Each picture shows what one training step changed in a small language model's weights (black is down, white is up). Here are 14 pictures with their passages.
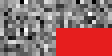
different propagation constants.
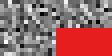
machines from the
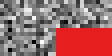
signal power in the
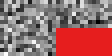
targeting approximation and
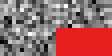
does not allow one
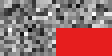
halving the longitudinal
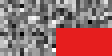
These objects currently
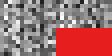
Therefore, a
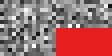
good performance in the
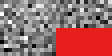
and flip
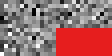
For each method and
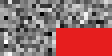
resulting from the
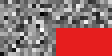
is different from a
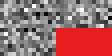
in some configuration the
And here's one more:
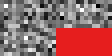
the target so that
